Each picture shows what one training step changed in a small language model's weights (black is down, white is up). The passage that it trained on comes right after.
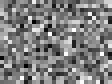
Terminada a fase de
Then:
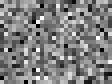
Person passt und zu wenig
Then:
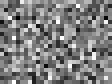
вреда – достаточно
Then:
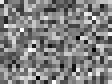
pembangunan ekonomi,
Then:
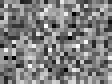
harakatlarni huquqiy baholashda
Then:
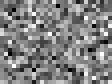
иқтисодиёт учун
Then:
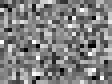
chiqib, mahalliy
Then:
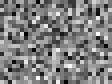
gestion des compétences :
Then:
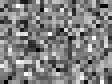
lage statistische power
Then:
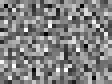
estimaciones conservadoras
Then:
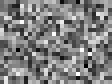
как базы данных 4 и 5
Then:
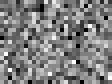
(Cuadro 5).
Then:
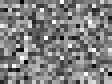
aliviar tensões,
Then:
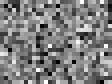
crean víctimas. La
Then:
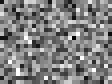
qilish to'g'ri jamiyat
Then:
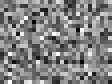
participación de todos reduciendo
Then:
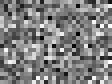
hicrî XIV.
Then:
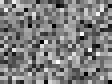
marta o'qigan
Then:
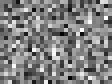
of citizens concerning
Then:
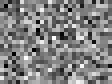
altă parte, există riscul
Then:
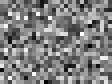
tebranishga mustahkam
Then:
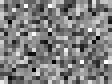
labor formativa esencial realizar el
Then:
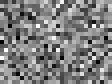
kell teremtnünk
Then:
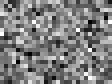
corso di altre occasioni
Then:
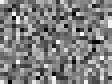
Environmental Research and Public
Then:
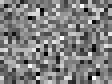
upbringing, education,
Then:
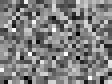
не отрицалось на
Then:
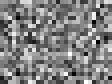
в негосударственном
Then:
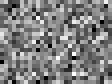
bibliotecas deben
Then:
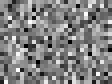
sociales y su tendencia a compartir
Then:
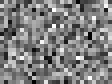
berdasarkan jenis kelamin
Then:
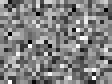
consiste em “um processo social por
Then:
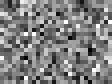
процессы у уйгуров
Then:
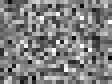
estudos incluídos na pesquisa,
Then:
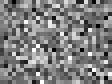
por isso, é associado a
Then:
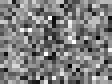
interzis să coși, să
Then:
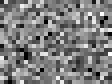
birinchi o'rinbosari
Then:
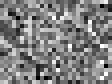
цель, гибкость,
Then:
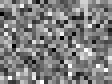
у бакалавров //
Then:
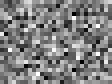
у келтириб
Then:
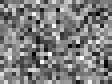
“оға” сўзлари
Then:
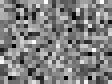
Литература 1.
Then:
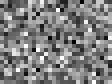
бўйича Ҳаракатлар
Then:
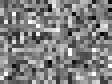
barang atau jasa yang
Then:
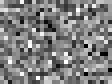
mazkur ko'rsatkich bo'yicha
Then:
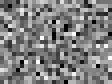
портфеля включает как
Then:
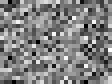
questionam a sua existência no sistema
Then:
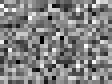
kuchaytirish; - kasaba
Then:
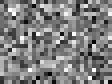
maqsadlariga mos ssenariy ishlab
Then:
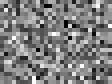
la lógica de los primeros
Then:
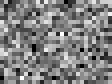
associado a Carcinoma
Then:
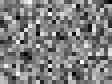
всплывают на фоне
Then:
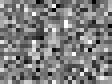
(bir necha turdagi
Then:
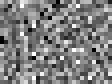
Umrining oxirida,
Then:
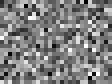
ko'p uchraydigan
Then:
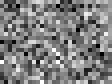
مع الزملاء،
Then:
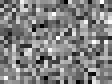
ignaning koʻzidan
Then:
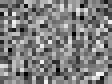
to live in a world in
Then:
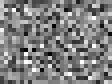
ta’minlashga xizmat qiladi.
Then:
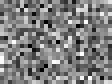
2002 Institui o Código
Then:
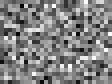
душі». У цьому
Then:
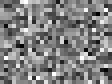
оперы Моцарта
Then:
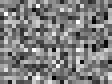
va o'rgatish bo'yicha
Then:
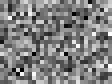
исследования использованы 14 сортов
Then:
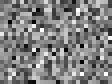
Forschung und Wissenstransfer
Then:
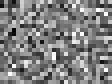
biri bo‘lib hisoblanadi.
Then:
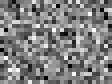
qilishmoqda (Bozorov
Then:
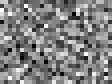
Киев с видом на
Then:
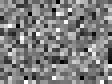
vazifalarini bahs-munozara
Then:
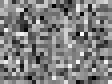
ortaya koymaktadır. Bu durum,
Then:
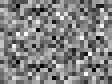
bo'yicha ona tili
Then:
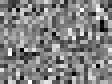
sein (was der thematische
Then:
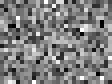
fourniront des
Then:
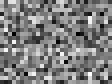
rejalashtirish va nazorat
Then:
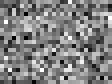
bezatilgan. Bundan
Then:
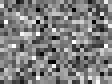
Públicas. Ano 17,
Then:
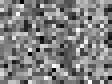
Кроме того, в том
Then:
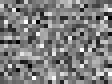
L. G., Darby
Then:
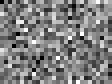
systems," *Journal of
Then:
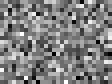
peraturan komisi data di
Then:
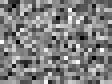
casa y educación a distancia.
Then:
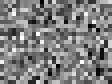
tashimoq; 拔
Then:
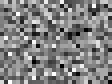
quadro da linguística
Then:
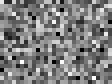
Matnning yuza
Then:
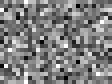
С., Мельник О.
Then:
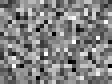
був переконаний, що
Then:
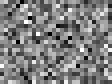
mudah dipahami.
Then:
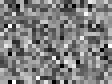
ولا مانع من
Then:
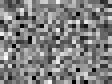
дробові залишки у
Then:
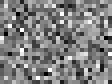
ularga taklif qilingan vazifalarni
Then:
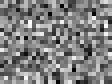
a hipótese de
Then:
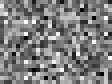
IT, busca reduzir o
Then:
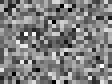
da Plataforma Brasil;
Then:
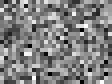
like.* Capitain
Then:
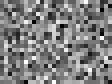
dengan efektif dan efisien
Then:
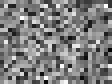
cerimonia religiosa,
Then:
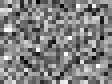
bilish bilan birgalikda uning
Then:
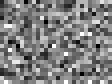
уровнем ликвидности
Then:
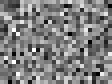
необходима для точного отражения
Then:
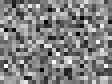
А.Е., Седых
